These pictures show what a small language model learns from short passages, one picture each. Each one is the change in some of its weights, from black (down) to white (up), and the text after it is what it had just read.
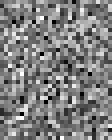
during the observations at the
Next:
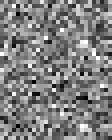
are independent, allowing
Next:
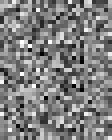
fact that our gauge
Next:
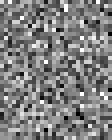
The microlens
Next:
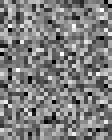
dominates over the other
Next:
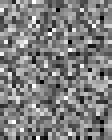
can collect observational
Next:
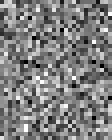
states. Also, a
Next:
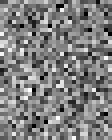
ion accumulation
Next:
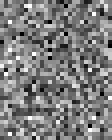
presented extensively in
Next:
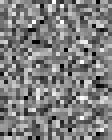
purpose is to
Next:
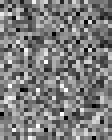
The radar was
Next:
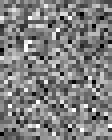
/ 9$, above which
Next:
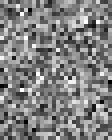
on any target
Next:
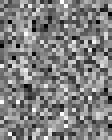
carries at
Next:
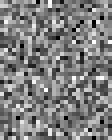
The optical tip of
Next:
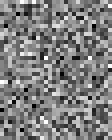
as second order terms which
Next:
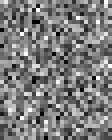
from the moment map,
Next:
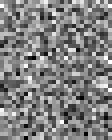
is done via a
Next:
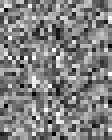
the collision does not
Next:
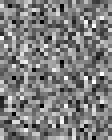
BAO peaks
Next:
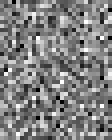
last relaxation
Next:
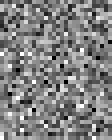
along $n^\mu$.
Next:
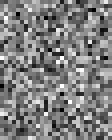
case of no missing
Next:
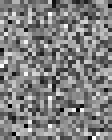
it generically allows for
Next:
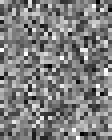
Results of the
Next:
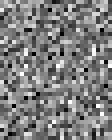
conductive paths
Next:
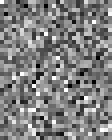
(CPT) at
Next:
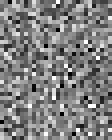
5: Property analysis
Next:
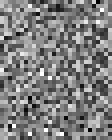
the final positions
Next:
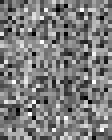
a two-level
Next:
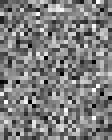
final states, which are
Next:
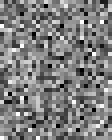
concentrated toward
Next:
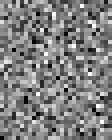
both encoders.
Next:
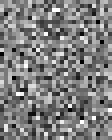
events on simulated data
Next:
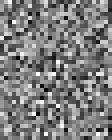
the proper choice of
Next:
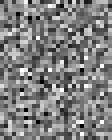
fact that such structures
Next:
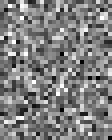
deviations in the
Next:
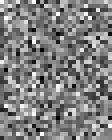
of neutrino
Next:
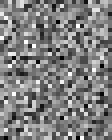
correct description of
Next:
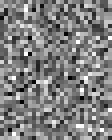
equivalent to the
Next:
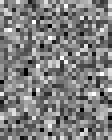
angles. This approach
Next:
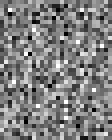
a second equivalent
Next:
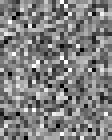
exclusive analyses
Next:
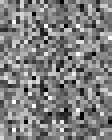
show significant zero bias
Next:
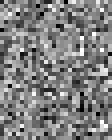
10 $\mm$ we obtain
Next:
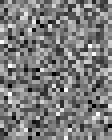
field, while the second group
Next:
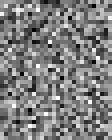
& of burst &
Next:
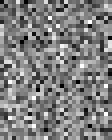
data relationships from
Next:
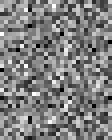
However, when thermal noise
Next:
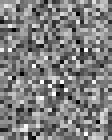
detailed transport
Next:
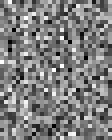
MZR normalization and
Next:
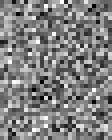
which is inconsistent
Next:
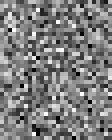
value of the resulting
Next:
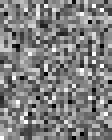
to implement in the
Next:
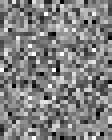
CFIDW in
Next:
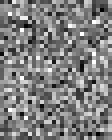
entity expressed
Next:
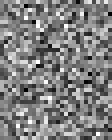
time scales show the initial
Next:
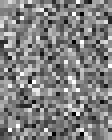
number $N_{eq}$,
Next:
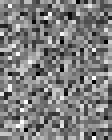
Neise, {\it
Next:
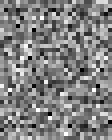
be reasonable
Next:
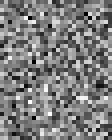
is the photon flux
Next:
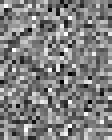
our labeling process,
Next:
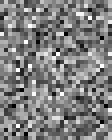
from the charge to the
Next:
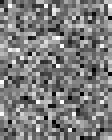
|\tfrac 1
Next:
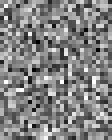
quantitatively the
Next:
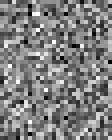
The absorbed
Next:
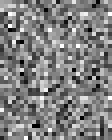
spaced, potentially
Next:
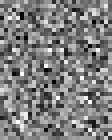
of the crater on
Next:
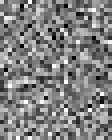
for a lock-in
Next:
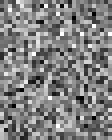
Applied to the
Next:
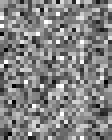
such an interpretation,
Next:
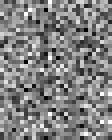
is it possible to alter
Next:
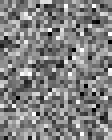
obtain quantum commutation
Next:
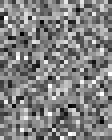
directly capture the information
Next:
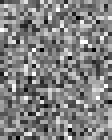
three-point functions could
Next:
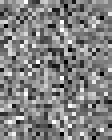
surveys on the
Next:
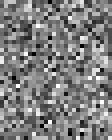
appear necessary
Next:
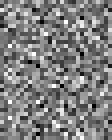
an incidence
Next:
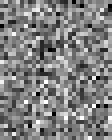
point clouds. It
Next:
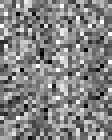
its connection with the
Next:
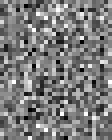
away from the
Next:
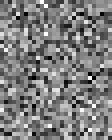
These large values were observed in
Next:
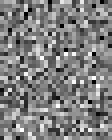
There are numerous possible
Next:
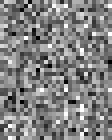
spiral arms
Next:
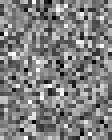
able to form. This
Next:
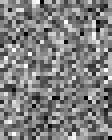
on the boron and
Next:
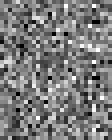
correlation or covariance
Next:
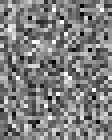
events and the average value
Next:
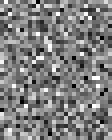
of allocation
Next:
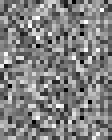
the latent semantic
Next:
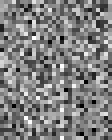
of the baryonic
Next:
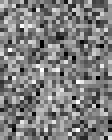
as a linear spline with
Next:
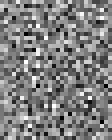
can show that the terms of
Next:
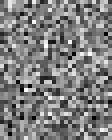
representation $R$:
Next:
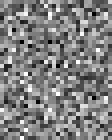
Note that evidence
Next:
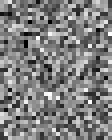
of the defect.
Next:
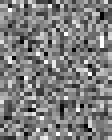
45° from one
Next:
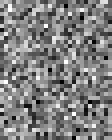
no visible banding
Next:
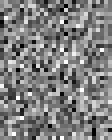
normal GVD at the
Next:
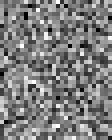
in the active region.
